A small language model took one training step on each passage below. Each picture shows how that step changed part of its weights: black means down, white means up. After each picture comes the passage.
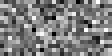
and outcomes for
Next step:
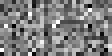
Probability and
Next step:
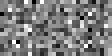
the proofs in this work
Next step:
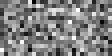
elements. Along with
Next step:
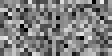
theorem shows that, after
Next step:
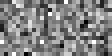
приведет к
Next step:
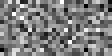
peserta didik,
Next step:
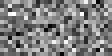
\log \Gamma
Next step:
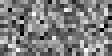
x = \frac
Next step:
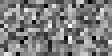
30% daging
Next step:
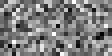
driven, so
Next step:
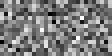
integers in positions
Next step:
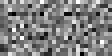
chiqargan sababni va
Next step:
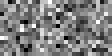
Het monument
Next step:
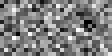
\factname\ already
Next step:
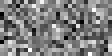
Her ne kadar
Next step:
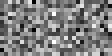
is met with \[
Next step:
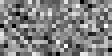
бир қатор
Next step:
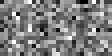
of this subsection we assume
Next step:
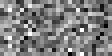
ва руҳий
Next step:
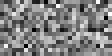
is defined by the
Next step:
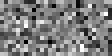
de partage de
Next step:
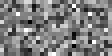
enough a base state is
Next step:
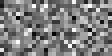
a rather general situation.
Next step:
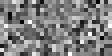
Ma Thuot
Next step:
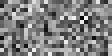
condition, and the same
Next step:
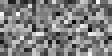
is closable in
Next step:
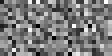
breaks up
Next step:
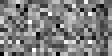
special issue). –
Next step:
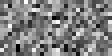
can be interpreted as
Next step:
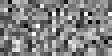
For instance, if
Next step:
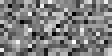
a solid torus
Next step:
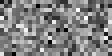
its associated inner product
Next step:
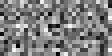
la necesidad del
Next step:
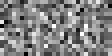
toping; b)
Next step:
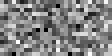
и процессов,
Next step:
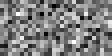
set of all maximal irreducible
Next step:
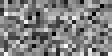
degeneration of an
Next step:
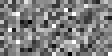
is a result of independent
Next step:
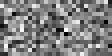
در دوران
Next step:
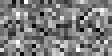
of all the nodes of
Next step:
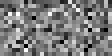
continuous limit of the
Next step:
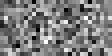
ODE in the space
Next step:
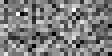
dejado de ser
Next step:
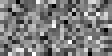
dalam kegiatan
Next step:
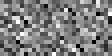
Kombinasi teknik
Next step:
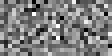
need only consider decompositions
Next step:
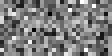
turli sohalarda
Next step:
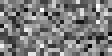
de monetaire
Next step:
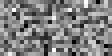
en América
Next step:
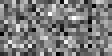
to the previous notations
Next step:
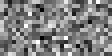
como “o grande
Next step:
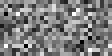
smooth solutions to the two
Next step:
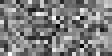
especially during the
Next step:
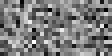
the following result.
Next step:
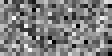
retrata de forma
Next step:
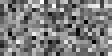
cocycle relation that
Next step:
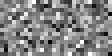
o secundarias
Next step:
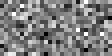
va o'rganish,
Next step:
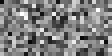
we discuss some further
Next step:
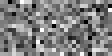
y social de las
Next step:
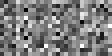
di pensiero e
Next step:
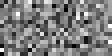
and a symbol satisfying
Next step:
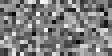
организации с
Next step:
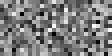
is convergent for
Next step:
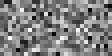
associated to the canonical class
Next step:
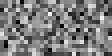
цифровых технологий.
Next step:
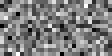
de Comunicação
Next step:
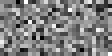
rios e eram
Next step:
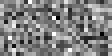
through research and development
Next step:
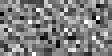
üretken ve
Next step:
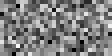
taken to be $h
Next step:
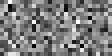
general case of the
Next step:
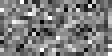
details so I'm
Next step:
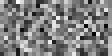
there. By hypothesis
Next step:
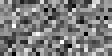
proses satu
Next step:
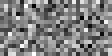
of the rounding
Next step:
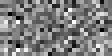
\ldots \wedge
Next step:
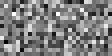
comum, os
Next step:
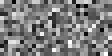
for intercultural
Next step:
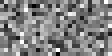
band on the left
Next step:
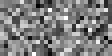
порядок слов
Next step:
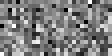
La desigualdad
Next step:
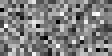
yaxshilash orqali organik
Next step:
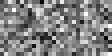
de la educación
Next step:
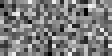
abs (%) abs
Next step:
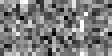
puede convertirse en
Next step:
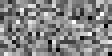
P^\perp$. Since
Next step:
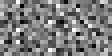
dari organisasi
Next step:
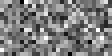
também possui o
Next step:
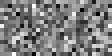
is negligible for
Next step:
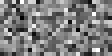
plutôt que
